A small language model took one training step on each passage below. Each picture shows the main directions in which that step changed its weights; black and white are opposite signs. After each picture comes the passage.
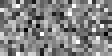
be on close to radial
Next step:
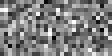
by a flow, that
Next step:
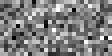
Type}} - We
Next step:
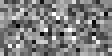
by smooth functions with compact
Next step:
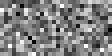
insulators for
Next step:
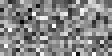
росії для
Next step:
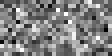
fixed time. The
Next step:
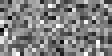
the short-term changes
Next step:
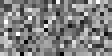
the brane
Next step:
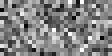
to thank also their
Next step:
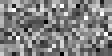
resultados. Esta
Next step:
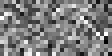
las medidas
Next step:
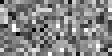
we keep in
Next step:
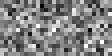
H. Desde la
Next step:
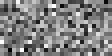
express power sums
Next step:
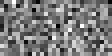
argument as in plane
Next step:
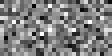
bu ülkenin
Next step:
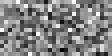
This depends on the type
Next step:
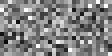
сила $A =
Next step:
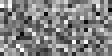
decodability is
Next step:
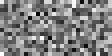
approaches the horizon.
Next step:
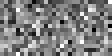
DTx analytics
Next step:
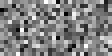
reconstruction to the standard
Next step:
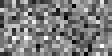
in parallel planes,
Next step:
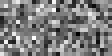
normal mode. This is
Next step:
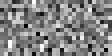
highly relevant song in
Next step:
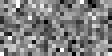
momenta. Using
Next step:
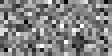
an artificial gauge
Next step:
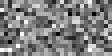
an explicit subgroup. It
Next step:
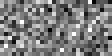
subband edges and applied
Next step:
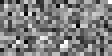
Space Observatory}
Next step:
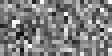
L'$, let us put
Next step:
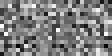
boson mass to
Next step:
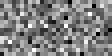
accelerators to understand
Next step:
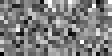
An Introduction to
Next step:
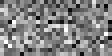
of $p$, there
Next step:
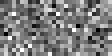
signals already available into
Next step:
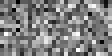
contracts. In other
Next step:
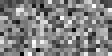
Theorem C. Then,
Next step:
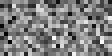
introduction to relational
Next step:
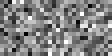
las pautas de
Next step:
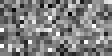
and right-handed
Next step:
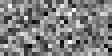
religioso se
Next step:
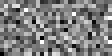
más graves de la
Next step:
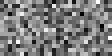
noise removal beyond beam
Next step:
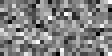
number of Hamiltonian terms as
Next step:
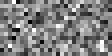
could go wrong
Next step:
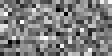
in Figure 7. -
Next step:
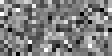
\newblock \href
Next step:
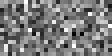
can efficiently be included
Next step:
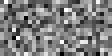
de áreas de
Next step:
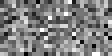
same regardless of
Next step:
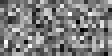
larger class of potentials
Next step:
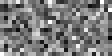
For this purpose, we
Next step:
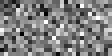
ред. В.
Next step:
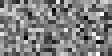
search for two equilibrium
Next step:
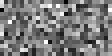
operator $\rho$ can
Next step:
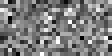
Right panel: the
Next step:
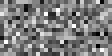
the quasar
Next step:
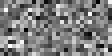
with a slight red
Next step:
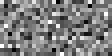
if every nonempty set
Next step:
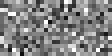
the radial component of magnetic
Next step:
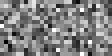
models to heterogeneous
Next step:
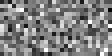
could be named as
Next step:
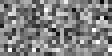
$G$ has exactly
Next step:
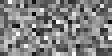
includes the stationary ones.
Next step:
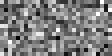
For example, when
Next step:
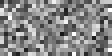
substitute each column of
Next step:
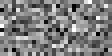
follows from Fourier's transform
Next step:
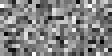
any diagram of degree
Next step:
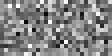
su población
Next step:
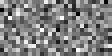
environment) that serves
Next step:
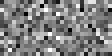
to check that $\chi
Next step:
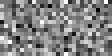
$ for every embedding
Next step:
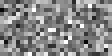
conformal speed of sound
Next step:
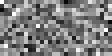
so that the signal can
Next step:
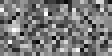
Independent of the presence
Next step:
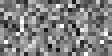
о поздней
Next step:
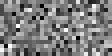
eliminar los
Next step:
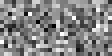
priori} and can
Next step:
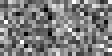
The ambiguity
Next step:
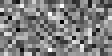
organ (agentlik
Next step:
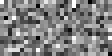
of eta}). By
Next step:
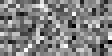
component hereditarily
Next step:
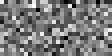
Maree e Van
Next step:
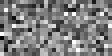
simple, is able to
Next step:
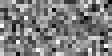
Atualmente, a
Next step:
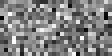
vertex Lie algebra and vertex
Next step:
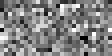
Two distinct approaches have
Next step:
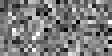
In order to gain more
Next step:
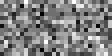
It remains to be
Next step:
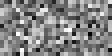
allow you to establish contact
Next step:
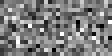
dalam penelitian
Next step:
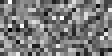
few studies examine the
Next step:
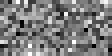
sudah ada dalam
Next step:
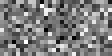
The transition peaks were
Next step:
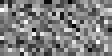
only the general principles
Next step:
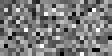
às crianças
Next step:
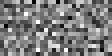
itu butuh
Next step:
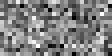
network based on coupling conditions
